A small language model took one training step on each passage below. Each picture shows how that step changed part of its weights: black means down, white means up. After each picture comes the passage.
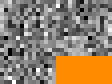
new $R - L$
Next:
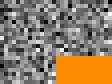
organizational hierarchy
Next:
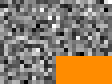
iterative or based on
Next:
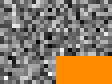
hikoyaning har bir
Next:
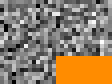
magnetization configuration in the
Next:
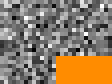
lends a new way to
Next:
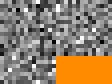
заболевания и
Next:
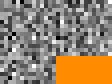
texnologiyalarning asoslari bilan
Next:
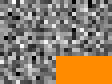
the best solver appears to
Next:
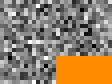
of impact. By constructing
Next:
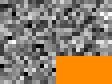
now turn to the case
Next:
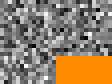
constant $\Lambda$ in the
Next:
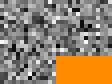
medida que reflete
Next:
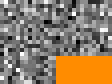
roots distribution follow the same
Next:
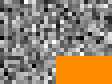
umumiy huquqning
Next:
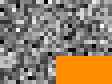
is a single-mode
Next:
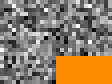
menonjol adalah
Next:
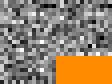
so far. In other
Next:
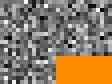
O'qituvchi va
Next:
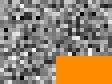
opération passe par
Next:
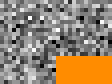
sus resultados. En primer
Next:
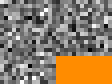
reportaje a un
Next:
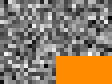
ada di Kota
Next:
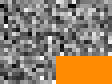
билан ўқиш,
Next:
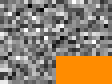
el presente estudio,
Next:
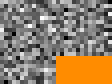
illustrated on the Yukawa
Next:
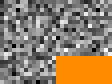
process to optimize workflow
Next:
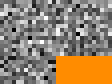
de integração no país
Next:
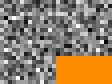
(a) show mean values
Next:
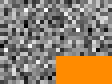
komunikasi itu
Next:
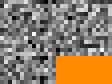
scatters off the Standard
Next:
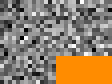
dated November
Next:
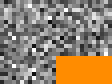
desenvolvimento das reações
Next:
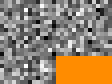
и поверхностной
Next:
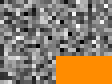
objects show rather weak
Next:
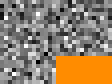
communities of practice framework
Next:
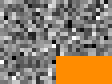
object, hidden
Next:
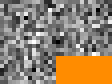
în fraza cu
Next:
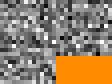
the boson worm algorithm
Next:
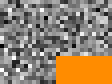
Another fundamental question which
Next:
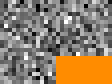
subjetivación e
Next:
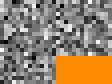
representing minijet
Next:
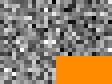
is the dimensionality of the
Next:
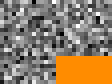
Economic Census are
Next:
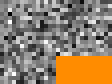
the fundamental role revolves
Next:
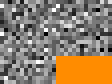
tema, realizada de
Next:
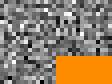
los mecanismos
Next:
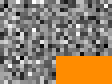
showing the effect of communication
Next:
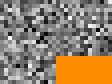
or STA. Figure
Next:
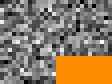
data to match published
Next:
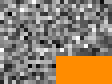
an unconventional
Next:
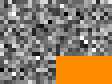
weighted estimated variance
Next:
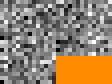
ishlab chiqarishning natijalari
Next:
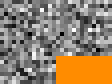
For biasing, we
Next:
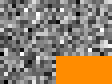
muitas das metodologias
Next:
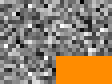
range of volumes,
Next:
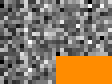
faol fuqarolik
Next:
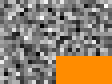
decided, we obtain
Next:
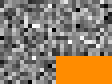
side $\tilde B$, and
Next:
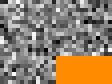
e a fortaleza
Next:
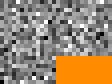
diretamente relacionados. De
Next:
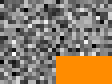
catalytic systems for
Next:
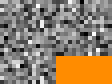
ciascuna di
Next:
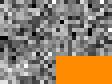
lattice calculations are made at
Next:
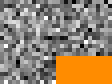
times. We find that both
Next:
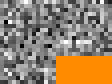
be computed from the formula
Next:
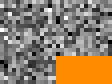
враховувати, що
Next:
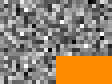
"{7. Bericht
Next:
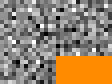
foreground galaxy. They find
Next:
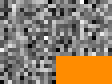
kelas X sedang
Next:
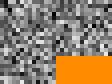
program capture and transformation for deep
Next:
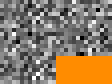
version of this theory, or
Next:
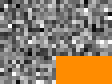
to the SVD vertex
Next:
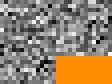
capacitação. Como
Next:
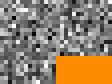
G4 users will be
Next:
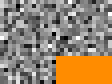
satisfied, then this point
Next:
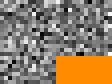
bilan individual ishlash.
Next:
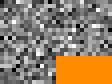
produk atau jasa
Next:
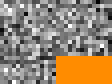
through the Science Mission
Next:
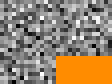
primeros libros
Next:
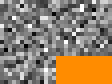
well approximated by the
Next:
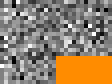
and development. – 2020.
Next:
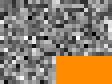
nas escalas de
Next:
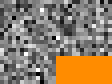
extensively used in
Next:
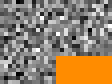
cluster variable appears in two
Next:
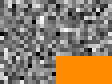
tahsil olayotgan
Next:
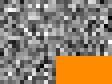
no elemento do uso.
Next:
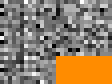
soliq juda uzoq
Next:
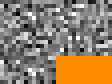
filter that, due to its
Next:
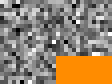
билан боғлиқ
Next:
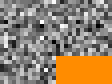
спеціальній освіті
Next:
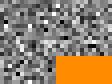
also considered the less interesting
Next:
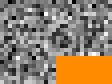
appendix B of reference
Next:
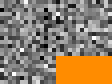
W} {\partial \delta
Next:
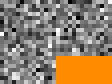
magnetic field strength, see Table
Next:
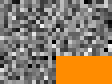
с удаленном
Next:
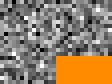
given leaving the
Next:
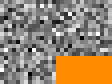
économique des
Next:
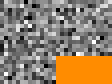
presence of both insulating
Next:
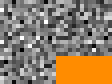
will lead to a reliable
